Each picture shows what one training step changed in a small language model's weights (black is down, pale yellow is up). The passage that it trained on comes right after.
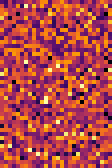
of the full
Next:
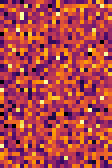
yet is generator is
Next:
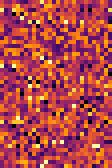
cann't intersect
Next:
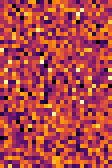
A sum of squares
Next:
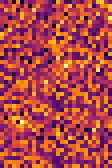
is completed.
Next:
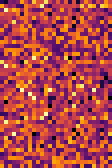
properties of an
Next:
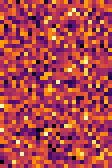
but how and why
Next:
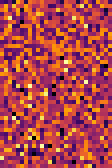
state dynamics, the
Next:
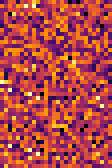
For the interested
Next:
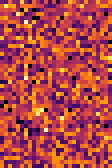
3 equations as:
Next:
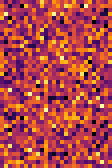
to the area of
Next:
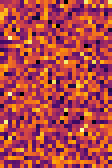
variance 1.
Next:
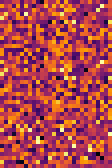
a small set of
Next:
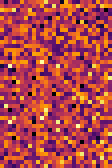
integration process requires the
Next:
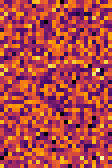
use the values from
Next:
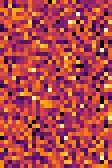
other special cases of
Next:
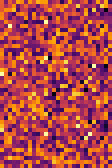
consumption of the
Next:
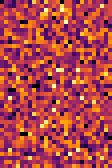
P$ be a
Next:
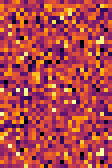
small strains}
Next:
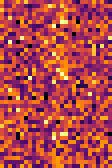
phosphorus on
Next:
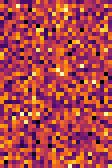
provides information on the
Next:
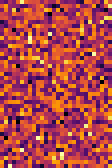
classification result.
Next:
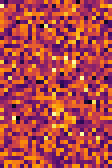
associated to the effective
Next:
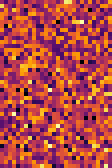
possible for this block
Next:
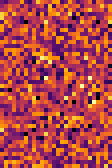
which improves upon
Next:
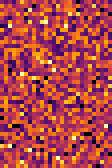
situation. The aim
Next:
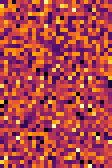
box. This
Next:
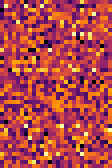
Let $f$
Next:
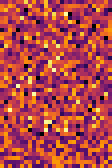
Geometry and its
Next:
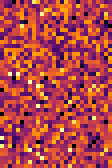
be an arbitrary graph
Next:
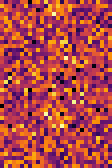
its transfer to the
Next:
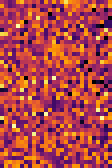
same approach to a
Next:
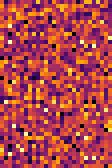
keep pests
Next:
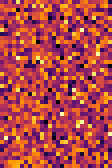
strength of this study
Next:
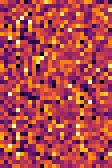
or [$x
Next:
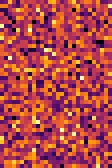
nilpotent number if every
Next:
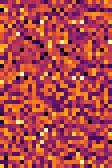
natural way. By
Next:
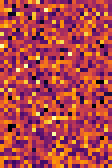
get crude reaction
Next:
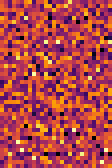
pretest mean score
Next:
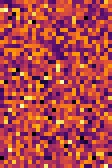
point for establishing
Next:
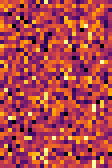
a somewhat
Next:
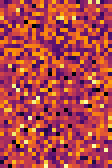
we adopt the following
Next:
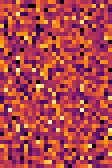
family policies Name
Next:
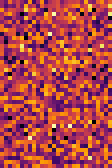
to online learning and
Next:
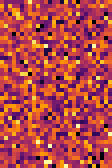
no other probability measure
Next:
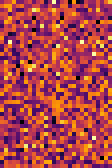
Before planning,
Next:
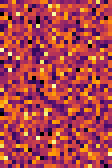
high aspect ratio
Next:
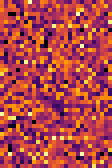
of skew symmetric
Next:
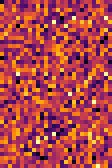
maximal absolute value,
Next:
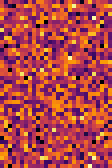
open science from the
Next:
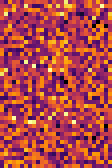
the sharing of
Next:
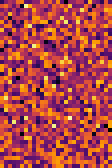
inherit from
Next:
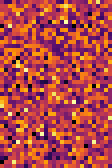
note that if
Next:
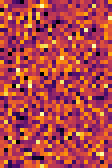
regular ring, containing
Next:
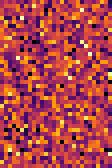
copies of
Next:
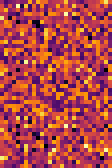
of support regarding this
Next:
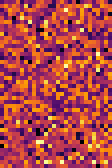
is organized as
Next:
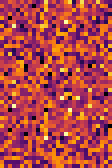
lentil affected
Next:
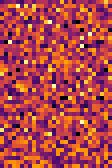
of benign
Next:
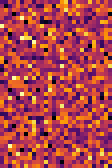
dispersing agent
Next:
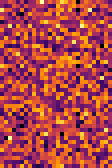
knowledge, including knowledge
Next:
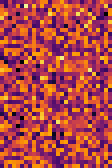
of patients,
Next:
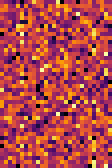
be expected is that
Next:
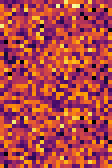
to only one
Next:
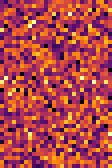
and two signals
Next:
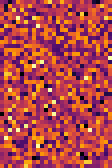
\ti B
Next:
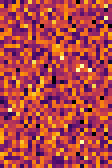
measure of the risk
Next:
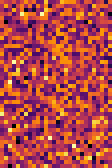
posterior fossa
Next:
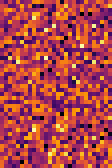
wave characteristics on
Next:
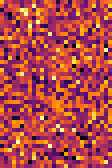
if there exists some
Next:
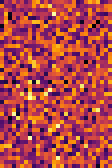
The test for
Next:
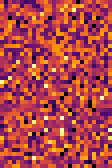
failure to
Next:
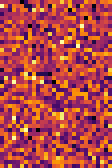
- Conventional
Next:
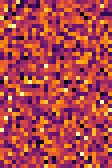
sessions in
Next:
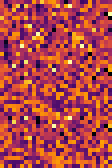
in using the
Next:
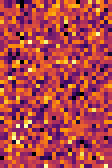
to know well are
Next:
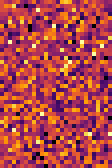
an oven at
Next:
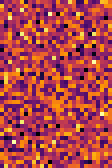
{\em parallel
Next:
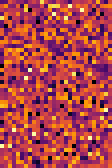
as a reflection
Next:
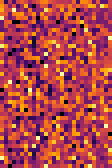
them after complementing
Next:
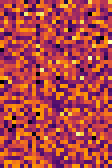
they would say that
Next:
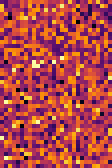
maximum number of
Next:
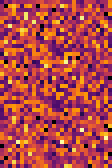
seen in Figure
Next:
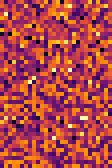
the environment, and
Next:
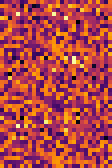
well as to
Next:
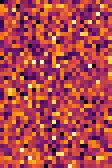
price comparison
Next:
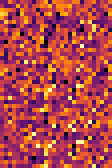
of Gln and
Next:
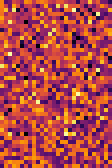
more involved in child
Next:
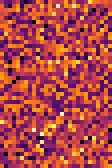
have to evaluate their
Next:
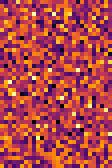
conformal weights.
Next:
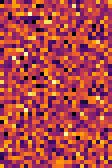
Therefore, a very
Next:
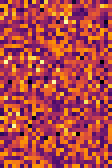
a classification of finite
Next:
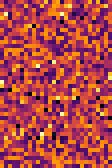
the number of
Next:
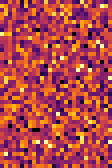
a compound of the
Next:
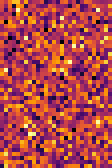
the inhomogeneous
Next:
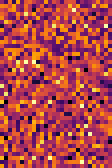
function. For
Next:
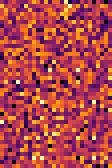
an analogue of
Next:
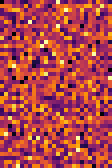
$\epsilon$ is
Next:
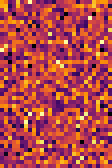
with traffic
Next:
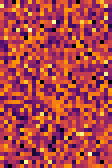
measure, never
